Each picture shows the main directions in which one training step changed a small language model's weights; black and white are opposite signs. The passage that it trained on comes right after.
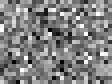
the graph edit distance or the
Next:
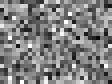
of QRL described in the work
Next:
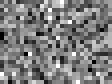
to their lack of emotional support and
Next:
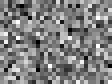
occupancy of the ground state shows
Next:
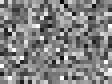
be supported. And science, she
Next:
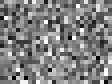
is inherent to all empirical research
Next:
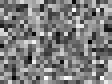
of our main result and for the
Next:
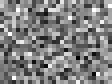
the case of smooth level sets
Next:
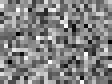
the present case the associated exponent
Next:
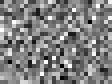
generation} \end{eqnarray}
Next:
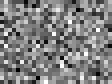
For each class, we compute the
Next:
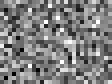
in remote Aboriginal
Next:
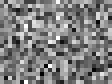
recognition typically relies on a process
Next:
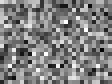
observation is the interplay between two
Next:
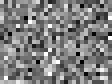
error SNR Signal to
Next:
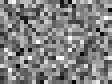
Introduction The change in tourist
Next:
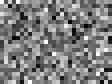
whether this Bundling Pricing
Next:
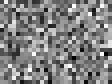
from excited states to ground
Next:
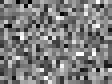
galaxies in the central region of a
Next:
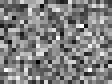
of a lack of comprehension in
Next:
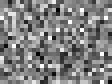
(in \%) on the total
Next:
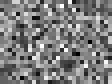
composite. Keywords:
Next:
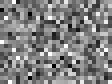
manage it, how to direct
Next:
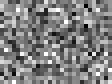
the above case ($b =
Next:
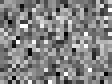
\subsection{Mixed states and
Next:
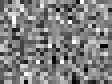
(Excess Junk
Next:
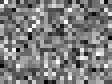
note that the standard SRH form
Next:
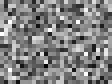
of anterior segment mass.
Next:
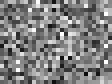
Saba, N.
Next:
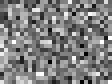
urbanization. When I have
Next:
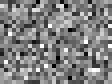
study. Generally, the
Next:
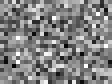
they may effectively develop such competences
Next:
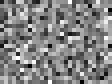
iteration number i is being increased
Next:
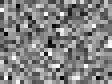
have shown substantial improvements in aligning
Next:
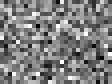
as working electrode. Before
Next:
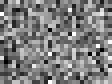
the microscopic parameters directly affected by
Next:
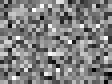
management. Frequently, public
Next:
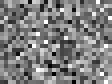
is aligned against the first
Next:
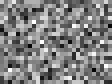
temperature of the PV module
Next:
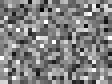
is not necessarily the case because the
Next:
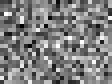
| Decays | Amplitude
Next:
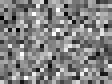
and are readily available to
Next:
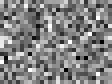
ensuring more effective promotion of
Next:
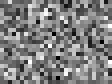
a constant value for clarity of
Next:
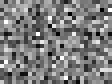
1 Sub-task 2
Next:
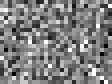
are presented in comparison to the experimental
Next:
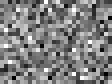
it is necessary to distinguish individual
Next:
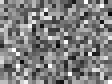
uncertainties in the background is then reduced
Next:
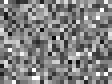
provide legal certainty, a stable
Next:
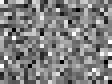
with another technique, such as
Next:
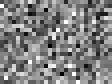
a feeling of nationalism
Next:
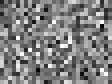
electrostatic field to confine the
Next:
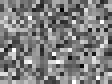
work was conducted while M.
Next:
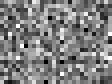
brings to light in his
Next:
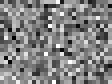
Cox regression, because exported
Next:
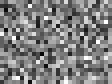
manoeuvring targets
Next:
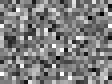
this implementation using SSP models included
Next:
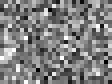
these functions, the pin in
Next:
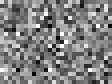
be held responsible for them.
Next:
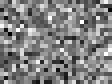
of education that brings together
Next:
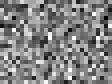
of the deep learning model for
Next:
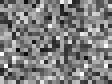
General Warming Up,
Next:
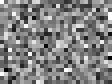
effectiveness of SIMs in
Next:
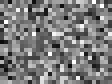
one SLM and a fixed
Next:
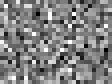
Adaptive scheduling,
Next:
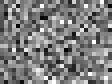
jump condition across the delta source
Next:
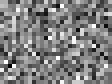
the momentum-space difference between the
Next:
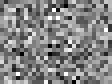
\kT/L \leq
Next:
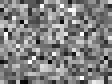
of diverse data, or challenges
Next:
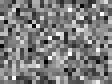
possible distributions (scale = 4).
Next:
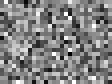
This area covers international relations,
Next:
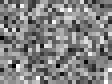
studied that can be easily confused
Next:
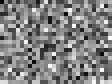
since their PVD is typically
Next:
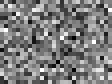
recorded. The division of the
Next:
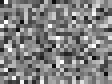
attributes of events are as
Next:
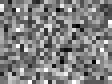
first three being more relevant to all
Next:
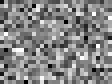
investigate the interplay of factors
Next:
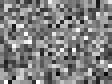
technology in submarines
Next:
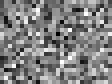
Materials brought to the
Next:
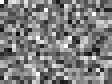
represent the polarization of the photons sent
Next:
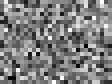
The distribution of RBC counts in
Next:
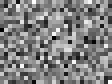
relaxation towards the nominal
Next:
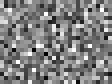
solutions} Denote by
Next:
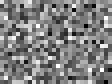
ratios can be compatible with
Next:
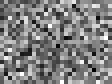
fitted warm \htwo\
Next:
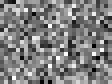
slight shift of the (0 0
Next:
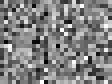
fields by estimating the gravity parameters
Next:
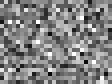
any hand waving arguments.
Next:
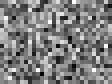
part to understand whether the global virtual
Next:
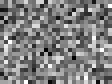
are returned at the end.
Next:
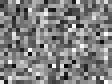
the DY background can be well
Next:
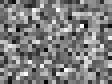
mixtures of bosonic and
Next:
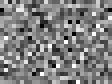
that affect all persons regardless of
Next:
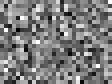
addition, and selected starter culture
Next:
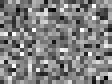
the Merowe Dam
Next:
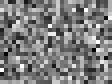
Resolution of the President
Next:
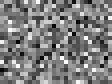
Is Less Really
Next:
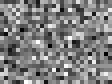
Raghothama J,
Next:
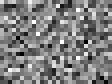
age of around 12 Gyr
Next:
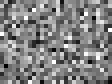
control group, patients were treated with
